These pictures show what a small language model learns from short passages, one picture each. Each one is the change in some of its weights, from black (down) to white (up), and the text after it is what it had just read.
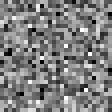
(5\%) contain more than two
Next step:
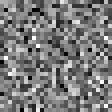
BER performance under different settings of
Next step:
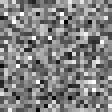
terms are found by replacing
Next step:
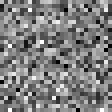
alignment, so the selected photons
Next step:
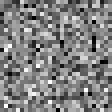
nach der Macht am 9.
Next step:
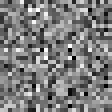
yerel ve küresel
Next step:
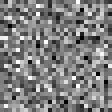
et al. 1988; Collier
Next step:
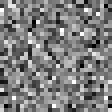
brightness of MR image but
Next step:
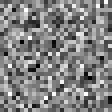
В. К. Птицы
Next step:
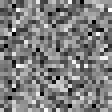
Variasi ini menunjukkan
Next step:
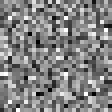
с уступом, наличие
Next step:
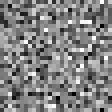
conocimiento articulado entre
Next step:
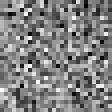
take into account paths connecting the target
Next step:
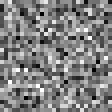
to develop the method for the continuous part of
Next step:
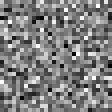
ИКТ в обучении
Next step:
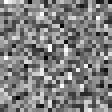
algoritmos los responsables de
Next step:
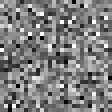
hamda Oroltepa qalalari
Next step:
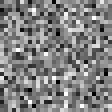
to generate the curvature perturbation through
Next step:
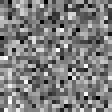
as critical to understanding the transformation of
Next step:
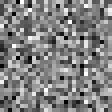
potenzialmente ridurre la
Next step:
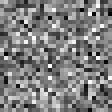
point clouds from text has been
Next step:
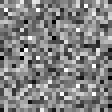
s.l.: Edition
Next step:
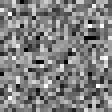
of the X-ray band is that
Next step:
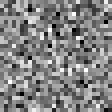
for Level Planarity, as
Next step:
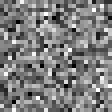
do aborto para as pessoas que
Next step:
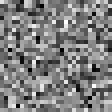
evidence comes from time-dependent density
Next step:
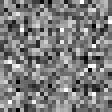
yil BUKHARA
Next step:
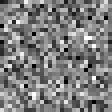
Dirac equation \eqn{dirac}
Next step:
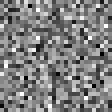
економіки України.
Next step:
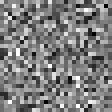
bosons, and using the BEC
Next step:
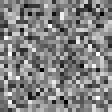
here, or by ionic quantum or thermal
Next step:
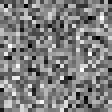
modular multiplications over the same field.
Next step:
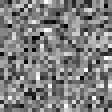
kind of distortion accompanied
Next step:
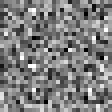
to Boole's one-to-one
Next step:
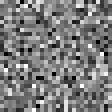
gas form shock waves which have long been
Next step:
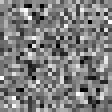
data on $u=u_0$ and
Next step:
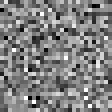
that there is a direct physical connection between the
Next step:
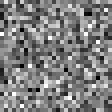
structure of the bound baryons in the associated
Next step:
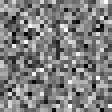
Canguilhem assigne,
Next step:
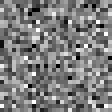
process. \subsubsection{Forward diffusion
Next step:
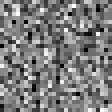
Technology in Tashkent
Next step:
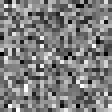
problem, derives eight characteristics,
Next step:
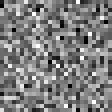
observer-free SMC vs
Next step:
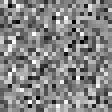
«Девону лугатит
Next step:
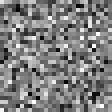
w okolicach Jeziora
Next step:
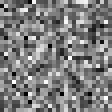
Heavy Towers Conjecture
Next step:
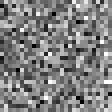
tuxum sarig'i
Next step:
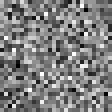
degli ordini privati,
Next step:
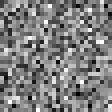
x$, renormalizing the force
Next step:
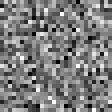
Jereh Petroleum
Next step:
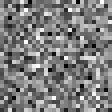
turizm sohasida terminlarni
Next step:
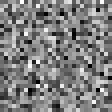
please?* - *Would
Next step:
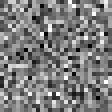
quality, and Quality in use models
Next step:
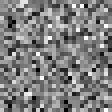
bu önerme (muhkem
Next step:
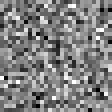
of physics are about: symmetries,
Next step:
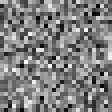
obtained by Douglas and
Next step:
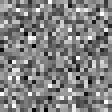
juillet) notait,
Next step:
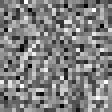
boa acessibilidade por
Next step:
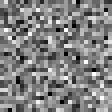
لزوم طرح
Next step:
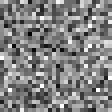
allow us to fit the SPIRE
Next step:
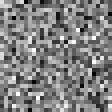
detection (Gopalakrishnana
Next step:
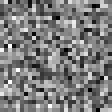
larger than that for the lossy case in
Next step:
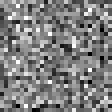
місці. Крім
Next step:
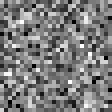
negativos ou próximos da
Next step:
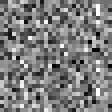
sheriklik tamoyili,
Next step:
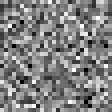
the system's symmetry with respect to $x =
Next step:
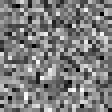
tonik reflekslar,
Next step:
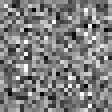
untuk memperoleh ilmu
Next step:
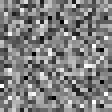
function of the spacer thickness and
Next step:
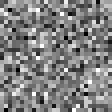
satisfacer el deseo de
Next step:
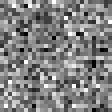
sum of the $\pi\pi$ and
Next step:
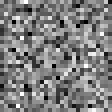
value assumed in the collisionless
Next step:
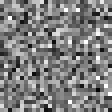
8 jeunes, garçons
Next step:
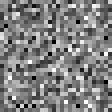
as free parameters, and their values are
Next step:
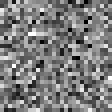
might turn red or bright due to
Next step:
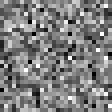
Vision. Persian Art and
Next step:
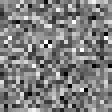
для продвижения школы
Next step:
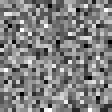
artefacts could induce an
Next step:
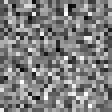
băng của
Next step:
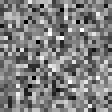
region of the $(a,b)$ plane
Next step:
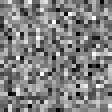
interaction amongst the dot electrons.
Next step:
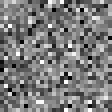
bildiruvchi atamalar esa
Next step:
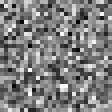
conclure que l'intelligence
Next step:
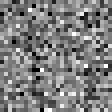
lingering contamination in the
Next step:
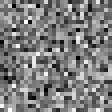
are simply% \begin{eqnarray}
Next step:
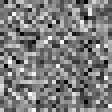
$E(B-V)$ values range from
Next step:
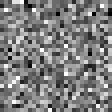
will be formed with nearly a
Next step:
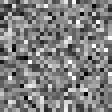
recommender's predicted score,
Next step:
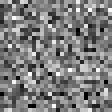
a implantação da Educação
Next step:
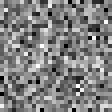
the Psychiatry Course
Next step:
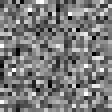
=R\left( g\left(
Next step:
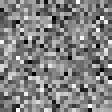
є врегулювання
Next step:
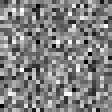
може призвести до
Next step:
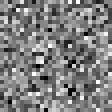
Şekil 7'den
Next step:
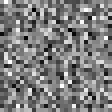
\ll \omega \ll m_W$,
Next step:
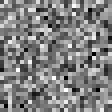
of form (A.1) strengthens
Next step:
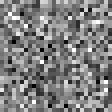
the user's understanding in the information
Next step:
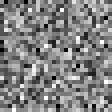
UNESCO. Keizo
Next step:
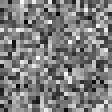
(red.), *Główne
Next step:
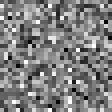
by a statistical hadronization process from
